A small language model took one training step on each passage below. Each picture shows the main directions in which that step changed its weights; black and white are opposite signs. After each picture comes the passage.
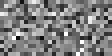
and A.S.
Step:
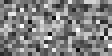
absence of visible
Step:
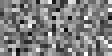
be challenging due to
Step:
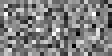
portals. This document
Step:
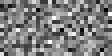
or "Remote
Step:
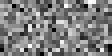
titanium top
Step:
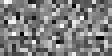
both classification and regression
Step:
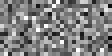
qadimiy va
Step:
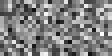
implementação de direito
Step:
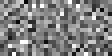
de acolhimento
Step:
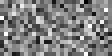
decided to build some
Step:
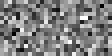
the maximum number of
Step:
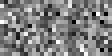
stepwise framework can
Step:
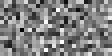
the first phase, 30
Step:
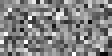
de radiação
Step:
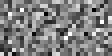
Though it seems
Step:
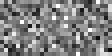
the Ricatti
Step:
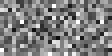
the ordered moment?
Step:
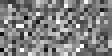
Узбекистан в
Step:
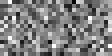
of them supply the
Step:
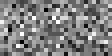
1 Тошкент
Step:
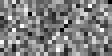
corresponding vector component enters
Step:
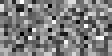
depois da
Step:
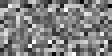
SONGS IN
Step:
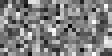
functional mechanisms underlying
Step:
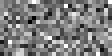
metrics, will be
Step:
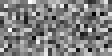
market share.
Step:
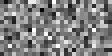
due to the reduction in
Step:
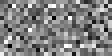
grade 3 primary
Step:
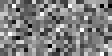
Tangerina -
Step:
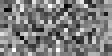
Academy of
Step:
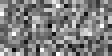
hayvonot va
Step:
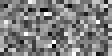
nationalism which states that
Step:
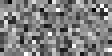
by the comparison of experimental
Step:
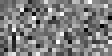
run, l-matrix
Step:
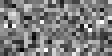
statistics, line:
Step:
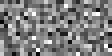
ризик та
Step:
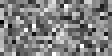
production spectra become harder
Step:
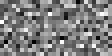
SAD patterns that
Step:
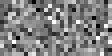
investigators (2019).
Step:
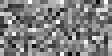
English composition writing.
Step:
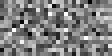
Studies Q2
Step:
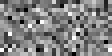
line with this research findings
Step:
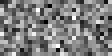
will be no time to
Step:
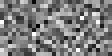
solar motion, we find
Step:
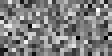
existing or a newly
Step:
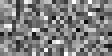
of the universe,
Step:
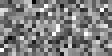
The metagalactic
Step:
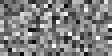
products. As a matter
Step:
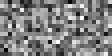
early neonatal
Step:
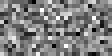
occur when people think
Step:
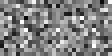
Operations in
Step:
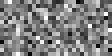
and the flow can be
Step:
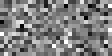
T3 tumor
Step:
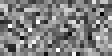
to \CP\
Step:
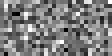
sensitivity, specificity,
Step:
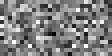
le cadre du
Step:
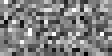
помогне и
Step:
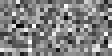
cerebro en
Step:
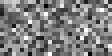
positive relationship between a
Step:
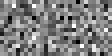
30 (30%) respondents
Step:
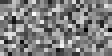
for editorial
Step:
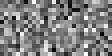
current at the load
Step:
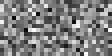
tener. Asi
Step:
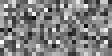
build. This path can
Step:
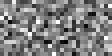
IR when the
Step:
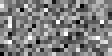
aprofundada das
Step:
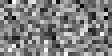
on the sentence
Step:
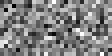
the screw
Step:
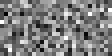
The mass (in
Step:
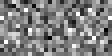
in two categories:
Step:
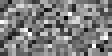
Finsler geometry
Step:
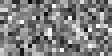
is the Witt
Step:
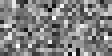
B. A z i
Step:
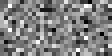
кости с
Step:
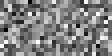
in Twitter
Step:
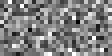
the registration
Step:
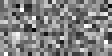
mundo, o que
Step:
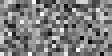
pinnipeds and
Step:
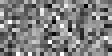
3D printing
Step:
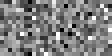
selectivity ratio
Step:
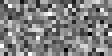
imply that warm
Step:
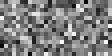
in compliance between
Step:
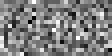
off, the difference
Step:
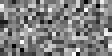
у ньому
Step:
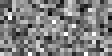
then there does not have
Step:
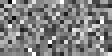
and so on could be
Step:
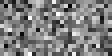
current within selective materials
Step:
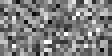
of the (left)
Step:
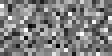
Para que as
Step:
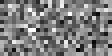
воєнний та
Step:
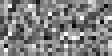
частью его
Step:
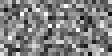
compute the rate in
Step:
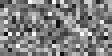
their quality of life.
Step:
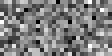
with NCP in
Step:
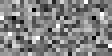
civic information for
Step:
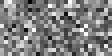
on September
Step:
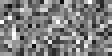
: Kajian
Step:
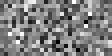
of nitrogen,
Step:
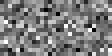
и исследований в
